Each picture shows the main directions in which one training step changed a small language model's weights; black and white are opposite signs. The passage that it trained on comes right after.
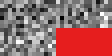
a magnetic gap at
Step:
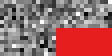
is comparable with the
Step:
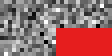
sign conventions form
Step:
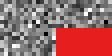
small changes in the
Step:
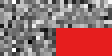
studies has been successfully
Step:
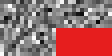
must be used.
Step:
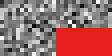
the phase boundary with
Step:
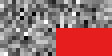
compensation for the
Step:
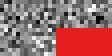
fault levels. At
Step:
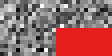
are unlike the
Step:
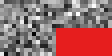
diversity (Figure
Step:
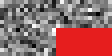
the same laser at
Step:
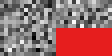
equation of state and
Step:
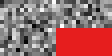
the center line of
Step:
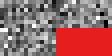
the fly.
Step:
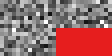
and complexity, as
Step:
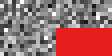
between ACT and
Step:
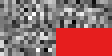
formula for the nonlinear
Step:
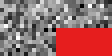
absorption lines were not
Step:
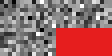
separate and usually quite
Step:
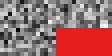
to Pay
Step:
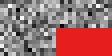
it is not
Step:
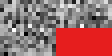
alignment of the moments
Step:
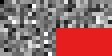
trailing components
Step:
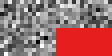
communication of round
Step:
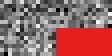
energy part of the
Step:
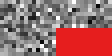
can be solved
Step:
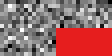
fields at the sample
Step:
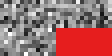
distribution of the real
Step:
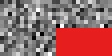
Therefore, for this
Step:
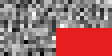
strategy is particularly convenient
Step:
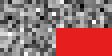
series of particle displacement
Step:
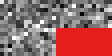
The $\kappa$
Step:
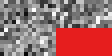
literature. The
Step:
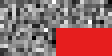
our inhomogeneous
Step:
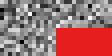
are now two ways
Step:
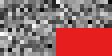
the effect of
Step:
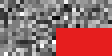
GRBs associated
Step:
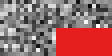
of the resonator
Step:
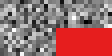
to analyze the pattern
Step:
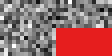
metal atoms in the
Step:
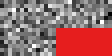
from the operator
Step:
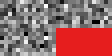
to significant operational
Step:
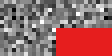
is separable with
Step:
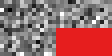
hot, depending on
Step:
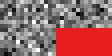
to accurate physical
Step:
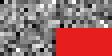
Except for the
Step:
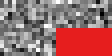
Merged graph
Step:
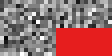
scheint sich
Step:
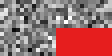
in the considered limit
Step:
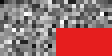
algorithm: sample
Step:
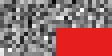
while others focus on
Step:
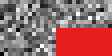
are two possible geometric
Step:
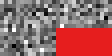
neutrino fog is
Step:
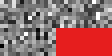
unique technical and
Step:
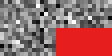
\smallbreak For
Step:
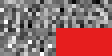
respective flight
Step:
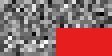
given by a
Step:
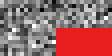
the template and the
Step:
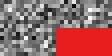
field. These models
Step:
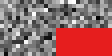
things together,
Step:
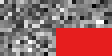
The NOR operation
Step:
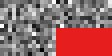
our analysis is valid
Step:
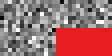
resonant scattering. Also
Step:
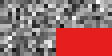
it returns a
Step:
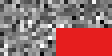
Collaboration}. 2010,
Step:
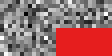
classical and quantum behavior
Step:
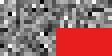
merged into the
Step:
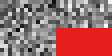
with the integral over
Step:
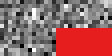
formulation generalizes the
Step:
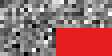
the equations. Since
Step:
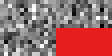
also grateful
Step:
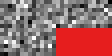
may thus require also
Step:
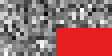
stated in
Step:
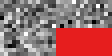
surface structural relaxations
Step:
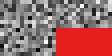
and practical aspects of
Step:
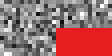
incident electromagnetic wave
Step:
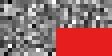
false] then 1
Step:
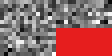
and inferred values
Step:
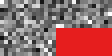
$ denotes the sum
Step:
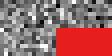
\Pi ( Q
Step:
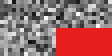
number of observed
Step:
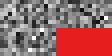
to test the bias
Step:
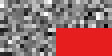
dynamical models}
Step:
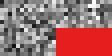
the acquired momentum
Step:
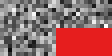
probability for its
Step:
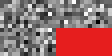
quantum information. They
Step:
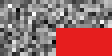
it cannot regain
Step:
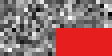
qualitative interpretations
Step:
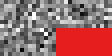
effects are almost
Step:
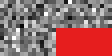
unification is through
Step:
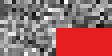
number of pairs at
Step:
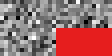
have the values given
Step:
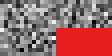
Therefore, a single
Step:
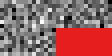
is possible to express
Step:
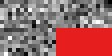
the papers use
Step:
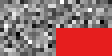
(see Figure
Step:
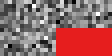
of entanglement in quantum
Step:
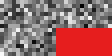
by \be
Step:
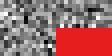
heavily in
